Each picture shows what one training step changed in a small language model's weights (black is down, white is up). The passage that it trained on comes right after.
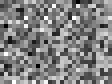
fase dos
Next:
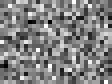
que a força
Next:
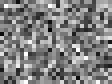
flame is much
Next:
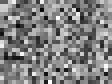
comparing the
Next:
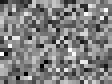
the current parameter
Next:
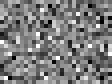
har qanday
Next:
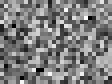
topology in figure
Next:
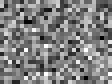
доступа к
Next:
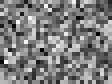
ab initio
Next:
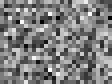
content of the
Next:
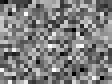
the fixed input
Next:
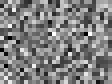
is remarkably
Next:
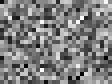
deve ser
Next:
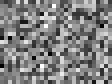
identificación de
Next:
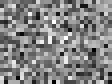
relation for the energy
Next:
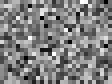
paradigma que
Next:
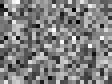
mermados por
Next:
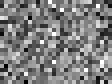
la carne,
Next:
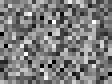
spacetime coordinates
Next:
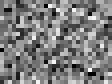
other processes
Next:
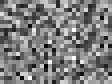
in the large radius
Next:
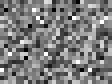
fluctuations allows
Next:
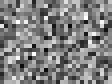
dan lebih
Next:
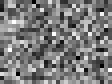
da criança
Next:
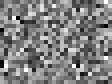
A presença
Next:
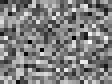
the target
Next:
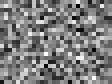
high absorptive
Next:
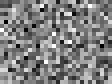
to be a matrix
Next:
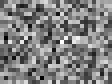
in this paper,
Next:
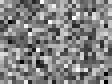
movement in
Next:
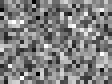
da Frente
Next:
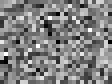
different weights
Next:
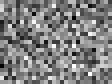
redes de
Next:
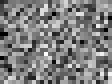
anormal em um
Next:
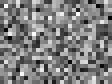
source of food
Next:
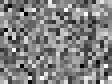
accretion starts
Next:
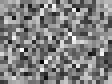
respectively to noon
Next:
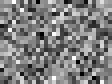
are compared with experimental
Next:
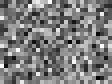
a certain
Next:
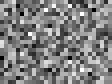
zeroes restores
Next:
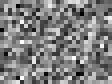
However in the case
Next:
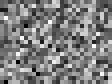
The drop in
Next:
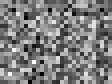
direction. The
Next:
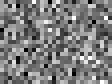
B\, Pe
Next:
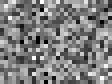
considering the
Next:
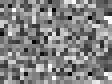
it is for
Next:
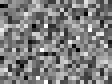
en rendant
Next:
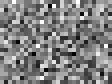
vein, we
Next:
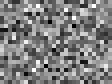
the right hand
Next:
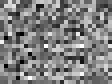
of changes in
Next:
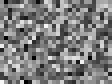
properties within those
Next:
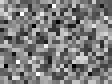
study, we present
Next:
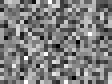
Estado, en
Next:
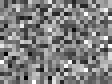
The measured intensity
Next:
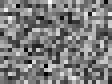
grid that
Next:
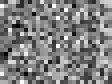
meaning collective
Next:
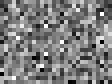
a qualidade da
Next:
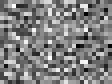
for the set of
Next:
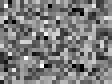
between successive
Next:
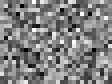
$, reads
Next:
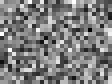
molecular gas
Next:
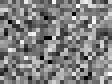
у тихому
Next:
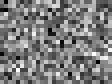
been studied
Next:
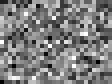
the networks.
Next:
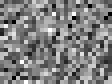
be written
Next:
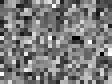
failure is
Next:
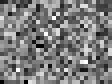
the background. In
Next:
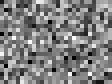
work is found by
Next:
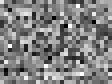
of space-time
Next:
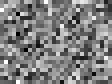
covered in
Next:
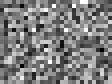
skupín 5
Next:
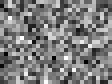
diagram with MC
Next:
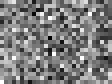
mostraba que
